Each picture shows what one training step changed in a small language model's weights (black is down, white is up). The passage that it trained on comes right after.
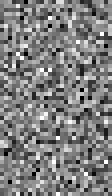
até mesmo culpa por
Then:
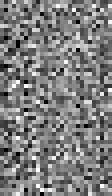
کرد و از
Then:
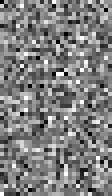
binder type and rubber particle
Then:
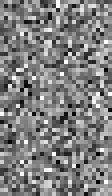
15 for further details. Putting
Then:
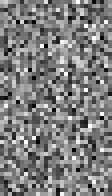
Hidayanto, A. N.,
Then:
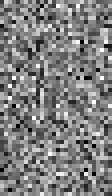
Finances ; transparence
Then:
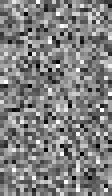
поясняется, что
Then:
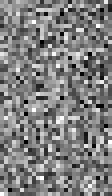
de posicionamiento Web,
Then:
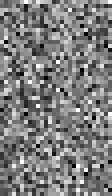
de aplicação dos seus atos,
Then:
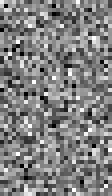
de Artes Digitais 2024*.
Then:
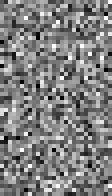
the pharmacy was unable to
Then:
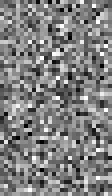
have valuable assets that offer
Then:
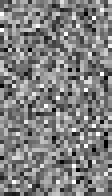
as supra hyoid
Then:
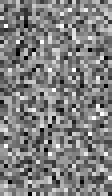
може вчинятися як у
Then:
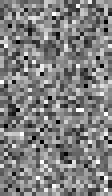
show potential for crops due to their
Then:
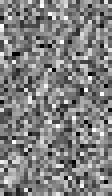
ablation of the carbon
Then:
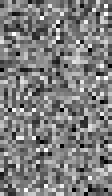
qanday ko'rishi uning
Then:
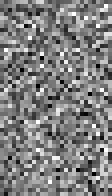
Mathematical Representation for
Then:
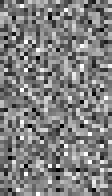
Siuta – Ryc.
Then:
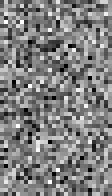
принципа «одного
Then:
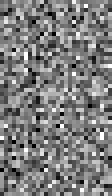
with confidence higher than 10.
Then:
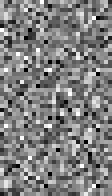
zijne diensten
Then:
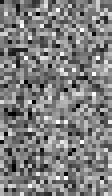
ТМЦ на складе
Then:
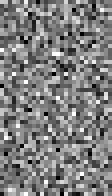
crown of *F.
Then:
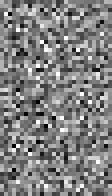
dem Ausweis der EMZ die
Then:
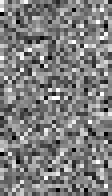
ijtimoiy adolatsizlik
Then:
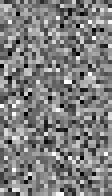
of deze geheel of
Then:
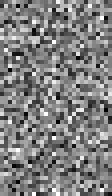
hamkorlikning aniq
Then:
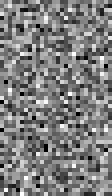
Research Design The type of research used is
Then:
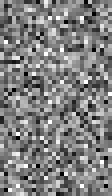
signs or symptoms associated with
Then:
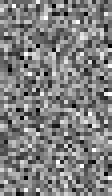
is: 2% The author used the following
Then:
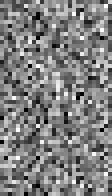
for patients with COVID-19 as well as
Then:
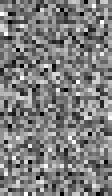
remain at lower levels of concern,
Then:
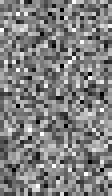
with different dimension, nanostructure
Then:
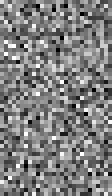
two Flash ICs, one of
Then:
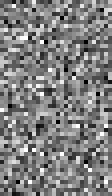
occasionally be given **in
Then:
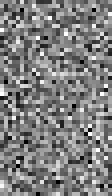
30 L and 50 L ethanol per
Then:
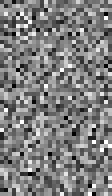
nivoju OAIS
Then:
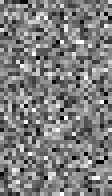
and USA together hold
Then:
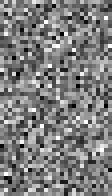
instance estimated that up to 44
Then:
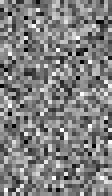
de gebruiker van
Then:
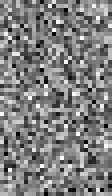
ill defined, the charge which
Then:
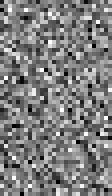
shuning uchun ham, nemis
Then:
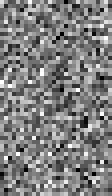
Bayesian alternatives.
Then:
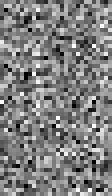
praktijk wegens
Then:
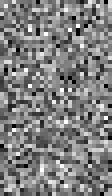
thereby reducing the total
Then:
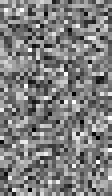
desirability bias. It is possible
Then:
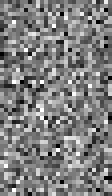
прочности при растяжении
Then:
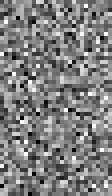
hidden messages. The
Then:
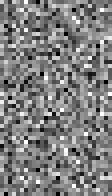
С.М.Маркова //
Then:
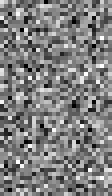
terjadi. Tepat 17
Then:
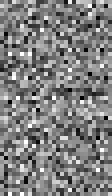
sifatida ishlatiladi.
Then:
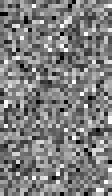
DATAMITE project managers
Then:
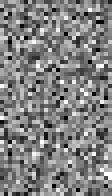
maktabgacha ta‘lim
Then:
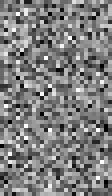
dimension, a height dimension,
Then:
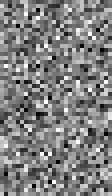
muhokama qiladi. Tomas
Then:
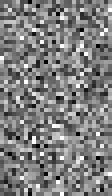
\times 4$ nm,
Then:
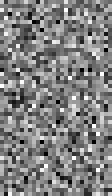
Ver observações na última
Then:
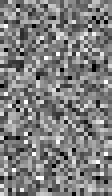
the corrected version usually also
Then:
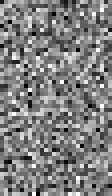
new entry is added that corresponds
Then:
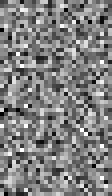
the higher the vulnerability
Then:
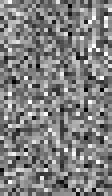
same way as anyone else can?
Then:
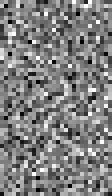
дыхание и реакции
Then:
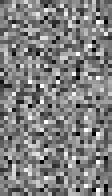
баҳо бера оладиган
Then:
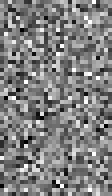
критичною, якщо
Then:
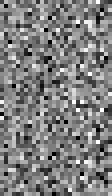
ва мутаносиб
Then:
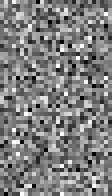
California, and
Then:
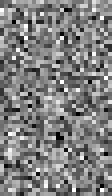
to the input or output data within
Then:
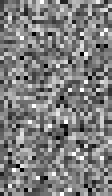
linear, logarithmic and
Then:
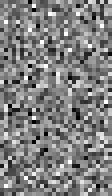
against positive and significant influence of mobile
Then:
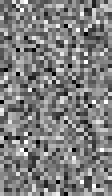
the sample. The lid,
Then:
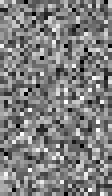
mL contendo 5 g de casca
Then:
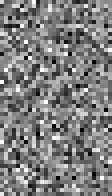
necessary resources. This enables the
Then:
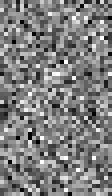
(Birth to 2 years of
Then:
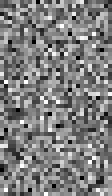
like CuCl_2 ,
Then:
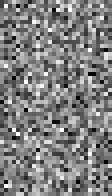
chiqarish korxonalarida
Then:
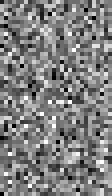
(Biblioshiny Programı
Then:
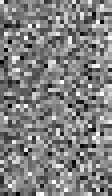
and technological development of the Republic
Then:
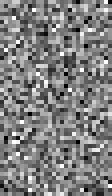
Review of Encryption and
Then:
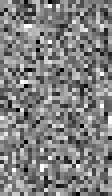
comum que nos identifica de
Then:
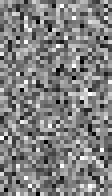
información se realizó siguiendo un
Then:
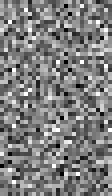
good alternative to synthetic
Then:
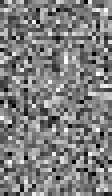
Imud Di Puskesmas
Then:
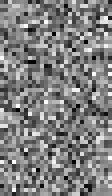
joint design of the two segments
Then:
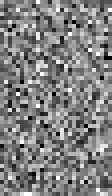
instancia mucho más valor que
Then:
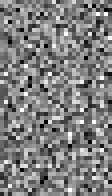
sensors are: position and
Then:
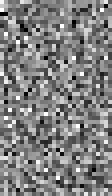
bolnica, klinika
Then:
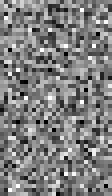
Are there orthodoxy
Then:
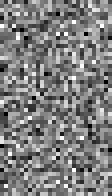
was a general trend; however,
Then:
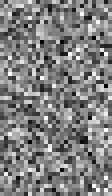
define their role in extreme
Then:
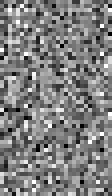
the lack of sustained weight changes
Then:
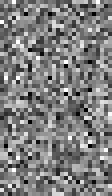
concerning their health and the health of
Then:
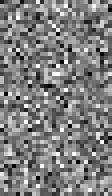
“the freedom to be with
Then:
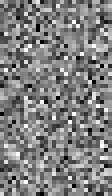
Professor da Rede Municipal de
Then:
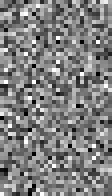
(2)$$ Where a weighting function
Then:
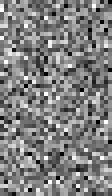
kunda sun'iy
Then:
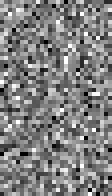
and error bars represents
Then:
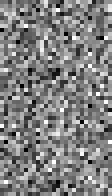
[5] Подводя
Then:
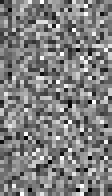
modification of lipid in the
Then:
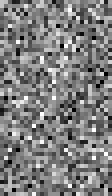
wind (by Ether). In
